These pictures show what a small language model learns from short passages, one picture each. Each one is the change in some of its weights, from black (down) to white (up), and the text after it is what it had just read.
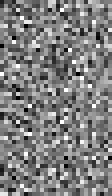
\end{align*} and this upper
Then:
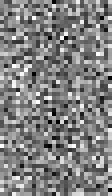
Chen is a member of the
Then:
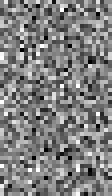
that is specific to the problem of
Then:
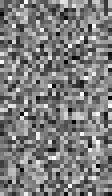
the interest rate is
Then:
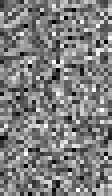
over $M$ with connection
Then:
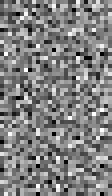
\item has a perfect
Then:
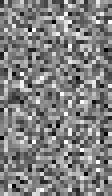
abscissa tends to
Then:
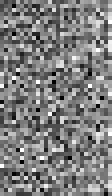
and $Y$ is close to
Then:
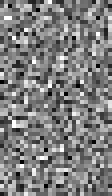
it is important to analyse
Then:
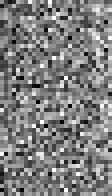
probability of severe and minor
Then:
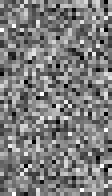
the upper bound is actually
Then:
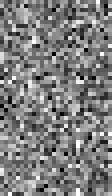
the case of $D_4$, we
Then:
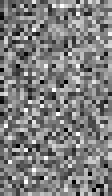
and if one allows exotic
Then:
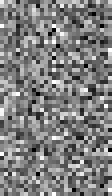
regimes: If the cost of
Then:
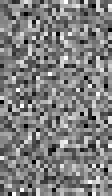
step in the derivation of the
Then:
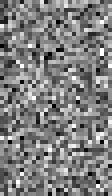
energy at distance $\sigma$. We
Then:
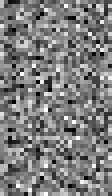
Corollary 3.1 yields
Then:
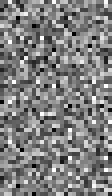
the branched covering of
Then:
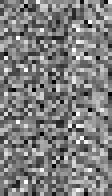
are not considered, as our
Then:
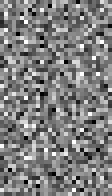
justified because large transverse
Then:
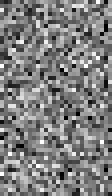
logarithmic boundary uses a
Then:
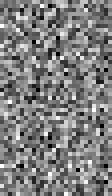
The term $\rho_{i0}$
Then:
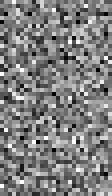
our rolling ball system, there
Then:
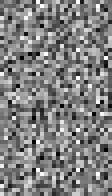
It will be clear from the proof that
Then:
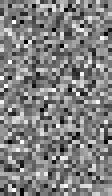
can introduce a variation of the
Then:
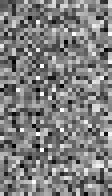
other words, for $\alpha
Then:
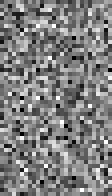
the center is expected to have
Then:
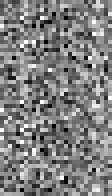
to \begin{widetext}
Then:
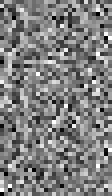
lines takes place inside
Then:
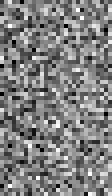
an exponential with the {\it
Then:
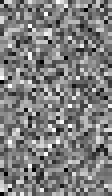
perform matrix inversion in place
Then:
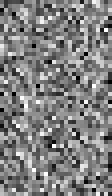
a utility class that produces
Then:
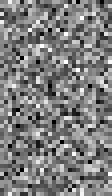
for any $\E$-triangle
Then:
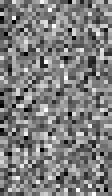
one has the following stronger result.
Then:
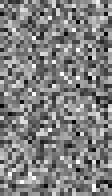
a contradiction.
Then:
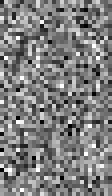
moves only -- without any
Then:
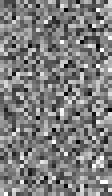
index of $a$ equals
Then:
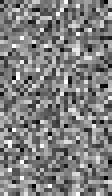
of two graded-commutative
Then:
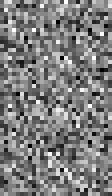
training the speaking speed
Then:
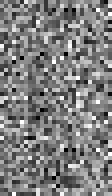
of the type reported by
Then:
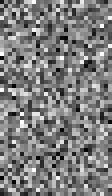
adding a second modulation tone,
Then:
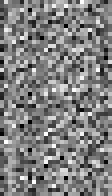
observed in condensed
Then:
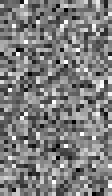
the condition necessary for the
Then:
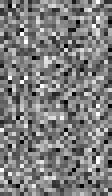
use the Iwasawa
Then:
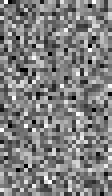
such cases / Dealing
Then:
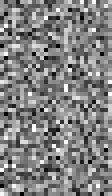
{Sadhu}\ \emph
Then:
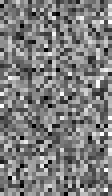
$g\in G$ far
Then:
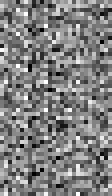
x}; \addplot
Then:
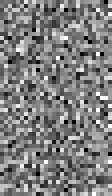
of the operator $\hat A$ is then
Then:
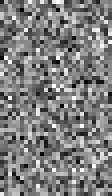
the purely attractive
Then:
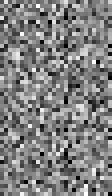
noise at every pixel added
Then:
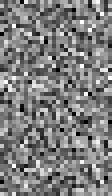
the process is fixed, since $\ell$
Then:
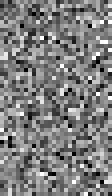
$u,v$ of degree
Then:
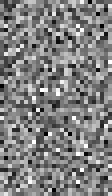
fields. We demonstrate this
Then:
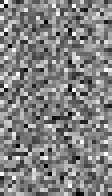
introduce further notation and prove a
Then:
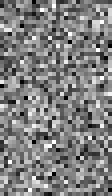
an $s$-wave process and so
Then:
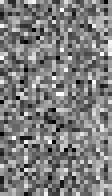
is the nucleon
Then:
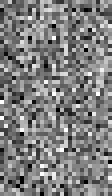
spaces may fail in the context
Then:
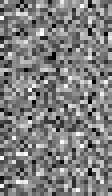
information while scaling the decision problem
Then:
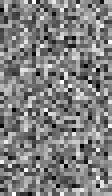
to the complications arising from
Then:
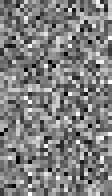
we derive several results for
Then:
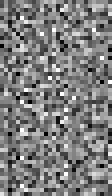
\end{equation} Under these
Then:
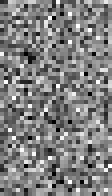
(N))^G$ be the space
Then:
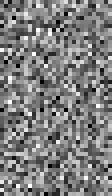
oscillatory nature of the
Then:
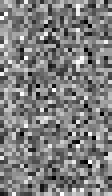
limitation in this analysis, the
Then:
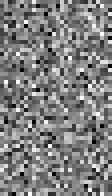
\mbox{if } |x|\ge
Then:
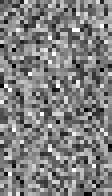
for weaker attractive
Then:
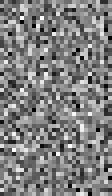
a similarity, to a restriction of
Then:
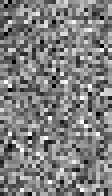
independent from $X$. We denote by
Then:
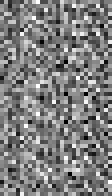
presents the numerical results.
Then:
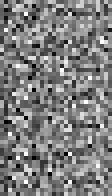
M. Jia, A dynamical approach
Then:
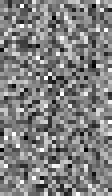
presence of line nodes is obtained
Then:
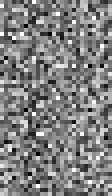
acting as a photon
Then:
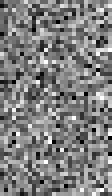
on $G/H$ is equivalent
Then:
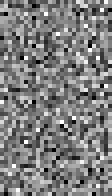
that the ``gliding
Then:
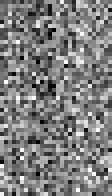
Partially supported by the
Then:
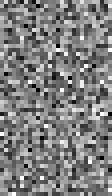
such that $\widetilde{C} \subset
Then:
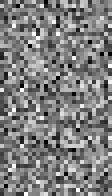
the metal surfaces. To
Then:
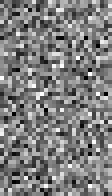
and open questions. In section
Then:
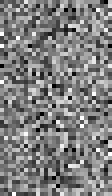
of the respective balls with the
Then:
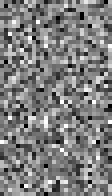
at finite Euclidean projection
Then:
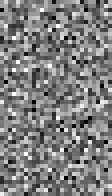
is a column of ones, that
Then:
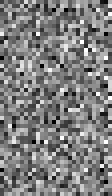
of the unit circle
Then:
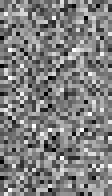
fitted to be the radially
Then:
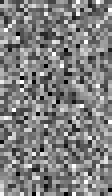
general framework to describe how the
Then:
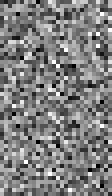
the orthosymplectic super
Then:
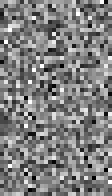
strict convexity of
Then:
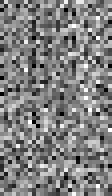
of calculated using Eq.
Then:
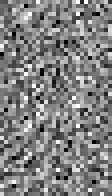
It has the same importance as other
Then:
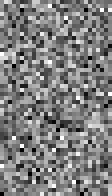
The corrections include the effect of
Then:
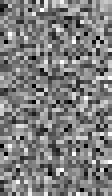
observe that $2^j
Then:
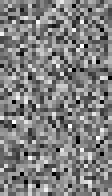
channel axis. This
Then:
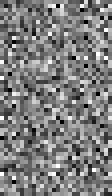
set, edge set and automorphism
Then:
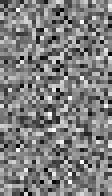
each irreducible representation
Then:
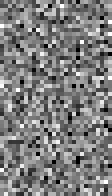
If $q > k$ then
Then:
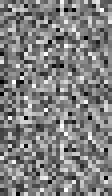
algorithm converges. We refer the
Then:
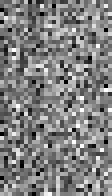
various temperatures for
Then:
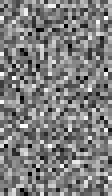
include upwinding in the
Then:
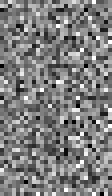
of the primes. In this
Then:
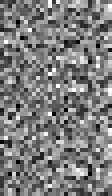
stream or otherwise is
